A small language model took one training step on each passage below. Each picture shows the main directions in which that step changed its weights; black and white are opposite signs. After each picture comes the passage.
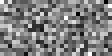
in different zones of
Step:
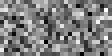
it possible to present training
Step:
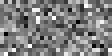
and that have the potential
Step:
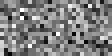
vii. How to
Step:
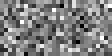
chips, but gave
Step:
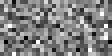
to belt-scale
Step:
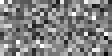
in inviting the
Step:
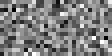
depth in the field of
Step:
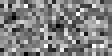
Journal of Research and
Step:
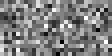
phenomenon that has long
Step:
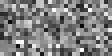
review Among the factors that
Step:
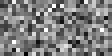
a competent teacher and
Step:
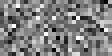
have beliefs. We still
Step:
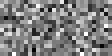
election, and the
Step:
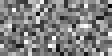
re-use and
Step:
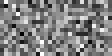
subjects were twenty
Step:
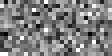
or prosthesis may
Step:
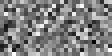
for the search of
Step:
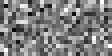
This aspect is crucial because
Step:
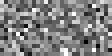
control of heart rate
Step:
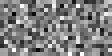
There was no other possibility
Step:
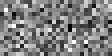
legacy. These
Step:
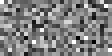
in the production of
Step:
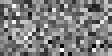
them was poor however,
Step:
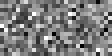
50 items. Total item
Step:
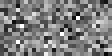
areas. Second,
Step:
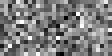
discussions of scientists on different
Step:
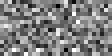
and responsibility for the
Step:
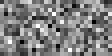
2 (May
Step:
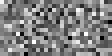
the production and perception studies
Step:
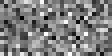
Feeling safe.
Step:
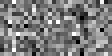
Maps GTFS
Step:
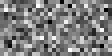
comparison between the model
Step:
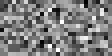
an experimental correction
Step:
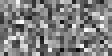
parents added their own words
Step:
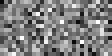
the calcination reaction from
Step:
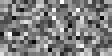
analysis and results showed that
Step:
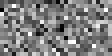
of cv.
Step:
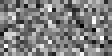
India, increased the world
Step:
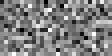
of indigenously grown
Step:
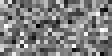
of human beings.
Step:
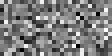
bosons. One
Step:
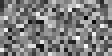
cited the work, it
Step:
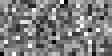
disability, and quality
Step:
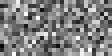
but this is our
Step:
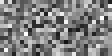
in which structural and functional
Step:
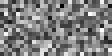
industry Keywords:
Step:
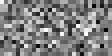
the subjects according to
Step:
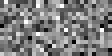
parameters coefficient of each model
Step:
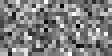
there would be no need
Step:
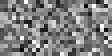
situation related to the high
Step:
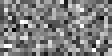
thinking and learning, poor
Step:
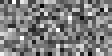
which are installed in
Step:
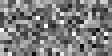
roles not only in the
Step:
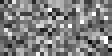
of two hidden
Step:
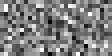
higher learning, it is
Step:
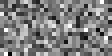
security will be decided
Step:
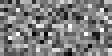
as less than 10
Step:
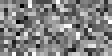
Italy in the period
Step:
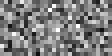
Her past contributions range
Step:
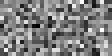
set of factors and variables
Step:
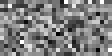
agricultural uses; it therefore
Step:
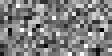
were the lowest and the
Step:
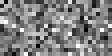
routing queries to
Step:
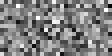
(a) Oral
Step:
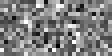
sensitivity analysis in models with
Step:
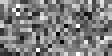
Safety Between
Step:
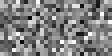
relays received messages
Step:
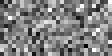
of this transporter
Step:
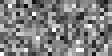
Member States (EU 27
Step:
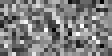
datasets would be useful to
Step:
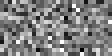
with an overview of current
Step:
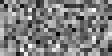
prepared the herbal oil
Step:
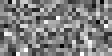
and Yale and it
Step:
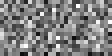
first grade flour on
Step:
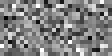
third section is images of
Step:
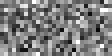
mainly associated with maternal
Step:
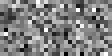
emission is noted until
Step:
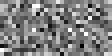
training (in particular,
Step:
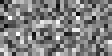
of Current Research
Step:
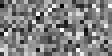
a prerequisite
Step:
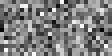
carried out in a
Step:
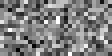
is why it is very
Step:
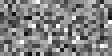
interact naturally with
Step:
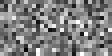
its content and its
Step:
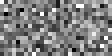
incorporated in the optimization
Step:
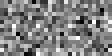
1 : 2 have been
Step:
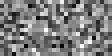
Healthcare service providers
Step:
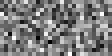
mobile communication system and networks
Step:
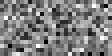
conducting a financial analysis of
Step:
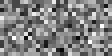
then the results from this
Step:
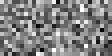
plant-based feed in
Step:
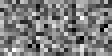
layers: instead of combining
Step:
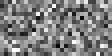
a data distribution contract with
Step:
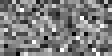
environment under uncertain conditions and
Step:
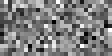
benefits the wider strata
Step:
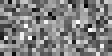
and can be considered to
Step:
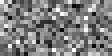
of early warning mechanisms
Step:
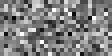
framework, based on a
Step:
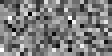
Yalin S.
